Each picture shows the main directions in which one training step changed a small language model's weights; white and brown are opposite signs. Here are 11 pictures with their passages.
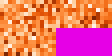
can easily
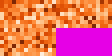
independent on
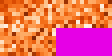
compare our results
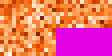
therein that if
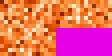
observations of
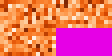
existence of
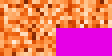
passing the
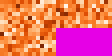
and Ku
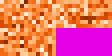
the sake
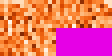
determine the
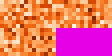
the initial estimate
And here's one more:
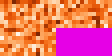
surface detector
